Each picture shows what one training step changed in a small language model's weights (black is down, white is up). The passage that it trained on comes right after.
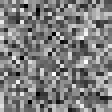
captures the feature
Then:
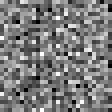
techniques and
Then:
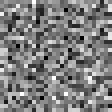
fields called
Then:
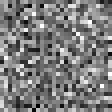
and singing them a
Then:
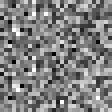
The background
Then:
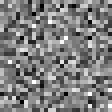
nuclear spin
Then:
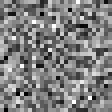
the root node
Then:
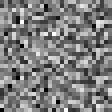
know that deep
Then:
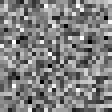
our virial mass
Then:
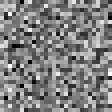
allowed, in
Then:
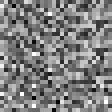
of the nuclear
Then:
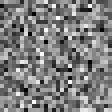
impulse regime
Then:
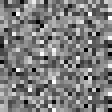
weights were
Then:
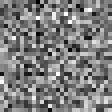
the Nigerian
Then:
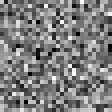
muon decays
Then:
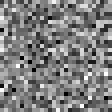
only the range of
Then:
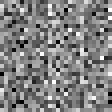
of $6$ compared
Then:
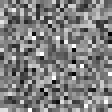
the fresh
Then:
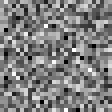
has been performed by
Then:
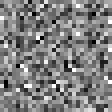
undertaken by
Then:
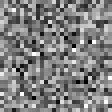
the nuclear
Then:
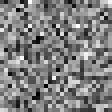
movements by
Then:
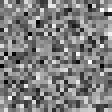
come to extend
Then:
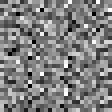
obtained here by
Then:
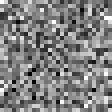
the emulation of the
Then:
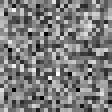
the Path of
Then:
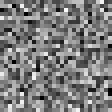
which serve as
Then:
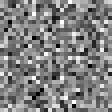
The situations
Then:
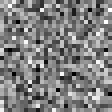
Thus, by
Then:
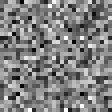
about 6 times smaller
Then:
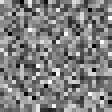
6 also indicate that
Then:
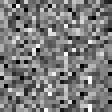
is to enhance
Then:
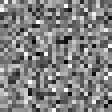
dashed arrow
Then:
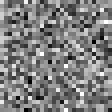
20 W) or in
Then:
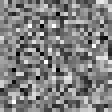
by Pancino
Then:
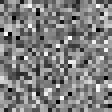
thus its density and
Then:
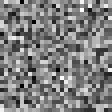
evidence map
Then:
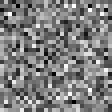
disease that
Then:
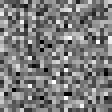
at the end of the
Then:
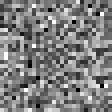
rights and
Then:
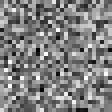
the specific angular
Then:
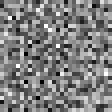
from the onset of
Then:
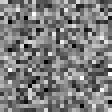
Now technology and
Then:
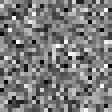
grades were associated
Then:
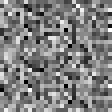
and indirect
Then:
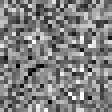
the transition.
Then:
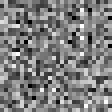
the war and
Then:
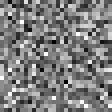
as subjects at
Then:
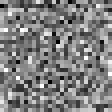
contact lens
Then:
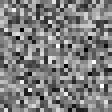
the increasing number of
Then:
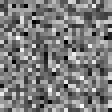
effective model for the
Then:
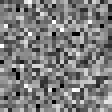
compensate for the
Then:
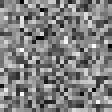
age range of the
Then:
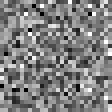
a one-hot
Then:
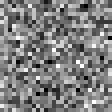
ID rekam
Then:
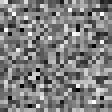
cornerstone to
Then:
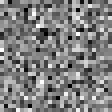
Mère de
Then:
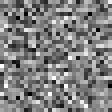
research was informed
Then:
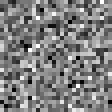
band power. We
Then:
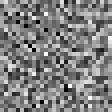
in learning design has been
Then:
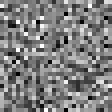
is the truncature
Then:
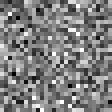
support. This work was
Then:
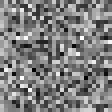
the teachers'
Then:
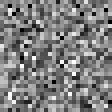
now subjected
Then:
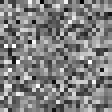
For a related approach
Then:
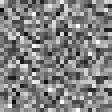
verified in the general
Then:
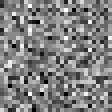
been gradually
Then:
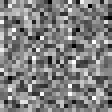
Here, we
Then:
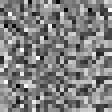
to a comoving
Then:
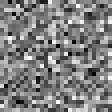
promoted to
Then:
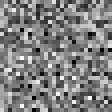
the spatial distribution
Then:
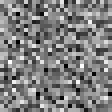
in combination with the
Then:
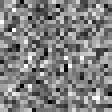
true, the
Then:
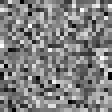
where $\delta t$
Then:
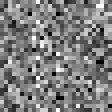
T | T | T
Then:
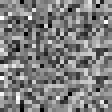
local government
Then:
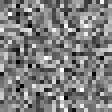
efforts. It
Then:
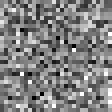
the fundamental
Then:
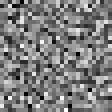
development as it provides
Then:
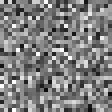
values.} {\bf
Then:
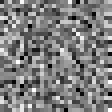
and gamma (of
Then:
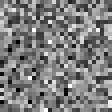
the images obtained from
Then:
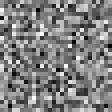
Square is
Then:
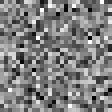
taken to be
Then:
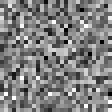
conditions; we treat
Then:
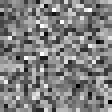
to hundreds
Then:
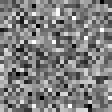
are criminally
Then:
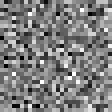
distribution [4]. In
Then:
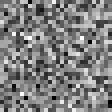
the states. The
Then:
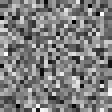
right cells are
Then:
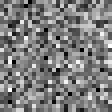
coupling constant for
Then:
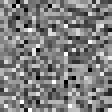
is to improve
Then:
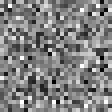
the album
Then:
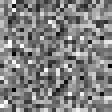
we report a case
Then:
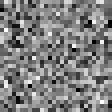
x-ray photon
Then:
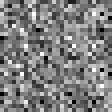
15 pixels
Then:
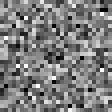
treatment modality
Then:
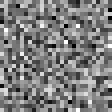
item in the
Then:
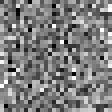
filters by using
